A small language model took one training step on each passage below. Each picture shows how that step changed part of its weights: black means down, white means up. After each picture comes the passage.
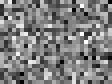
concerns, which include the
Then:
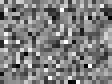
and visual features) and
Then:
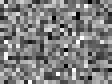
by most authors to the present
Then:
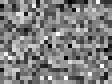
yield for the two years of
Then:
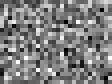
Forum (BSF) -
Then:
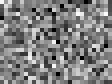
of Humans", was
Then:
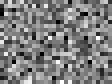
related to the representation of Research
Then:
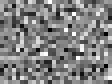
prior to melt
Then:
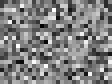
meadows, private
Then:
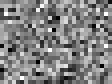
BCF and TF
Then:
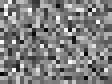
University of Helsinki
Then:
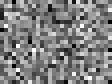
to navigate between available
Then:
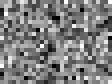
(Figure 1). In order to
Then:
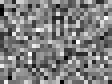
repowering of the wind
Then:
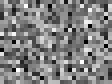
10, it can be concluded
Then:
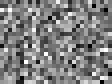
stage input. Stage 1
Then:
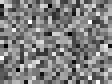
solutions. The method has a number
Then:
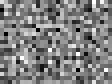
we are not talking about
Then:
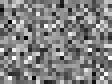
relevant raw data are
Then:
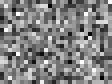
evidence-based approach, through
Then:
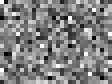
and 75% sensitivity of
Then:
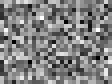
dissolution profiling.
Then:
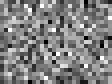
52 Local Ternary
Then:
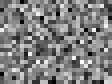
actions, videos,
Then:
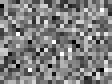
skilled human resources.
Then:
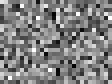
before the work commenced.
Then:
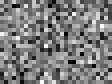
allow for a sense of the
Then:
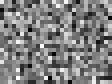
intrinsic motivation for
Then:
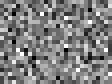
al. (2017) established
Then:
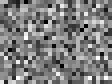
The mass rotates at the
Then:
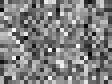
Keywords Milk,
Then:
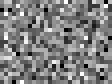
Review 7 3 Theoretical
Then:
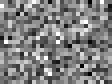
Dam QuanCA
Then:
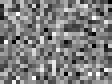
place. It is also bound
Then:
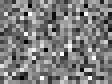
al.*, 2012), while some are
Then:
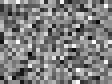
neighbouring the
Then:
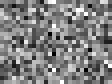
number of top-K locations in
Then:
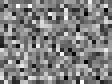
and Ziegler
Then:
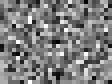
example, wet monsoon
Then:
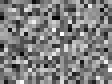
change or add the last fact.
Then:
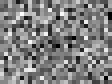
matrices) and comparison
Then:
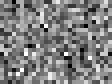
emotional value activation to
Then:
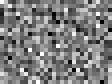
the same simulations were
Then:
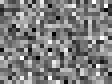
constitute a form of
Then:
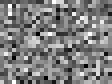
the program meet the trainees
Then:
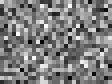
evaluators fitting both
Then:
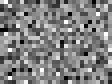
this paper give clear
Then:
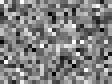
on surrounding objects.
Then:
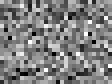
hence, resulting in
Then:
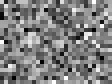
and legislating through
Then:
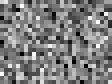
be reduced if magnetic
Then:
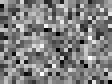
avoid problems in some
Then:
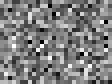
calculation, we obtain a time
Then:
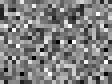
with the optimal selection of
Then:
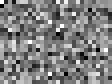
of engineers beyond
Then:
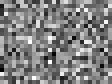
communicate. To make
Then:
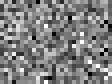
increasing demand for English
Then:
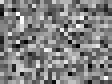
balancing their work and
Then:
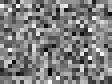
Decision stump. These
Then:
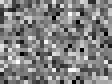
a model-driven and
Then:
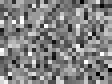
health–related quality of life
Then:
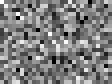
past events. By
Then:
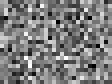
: Software Va
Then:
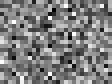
stricture complications.
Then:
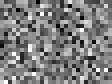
case. Also, the training of
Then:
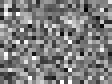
Web of Science using
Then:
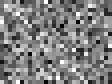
Various surgical
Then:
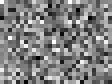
values was plotted. The
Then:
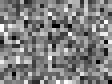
chemical and combustion
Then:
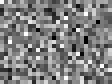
are very encouraging
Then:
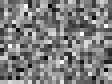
x \in U\}$, where
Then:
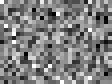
of participants: 412 participants The results
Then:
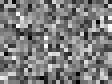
embeddings into the
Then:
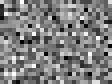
its breath. In line with
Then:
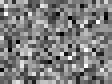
*American –
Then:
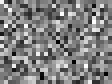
plane 1000. The beam
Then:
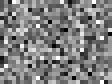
(offspring have some
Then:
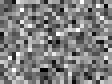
include opioid agonists,
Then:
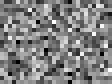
explained more than half
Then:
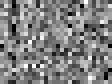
– 70 year cohort,
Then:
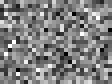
system in all areas. It helps
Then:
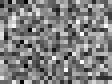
preparedness, better
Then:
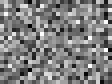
The first signs of the disease
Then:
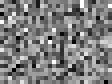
solution. 3.3.
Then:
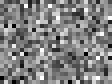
In the Pre-modern
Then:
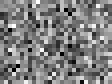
Define the sum
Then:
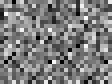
to mitigate the
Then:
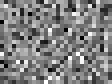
try to change and somehow
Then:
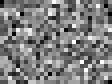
solve these situations,
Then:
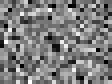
or as an appendix to
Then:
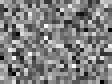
still unknown
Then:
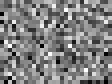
of Ethnomusicological
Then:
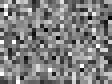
University (ABU)
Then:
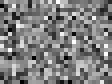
is the only surviving
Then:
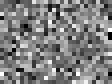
service. This adds an
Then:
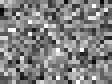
provides a way of expressing
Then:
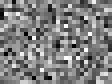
to the expression of high
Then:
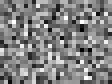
trauma, congenital
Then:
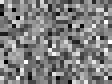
missing periods or not
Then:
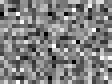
four memory-based
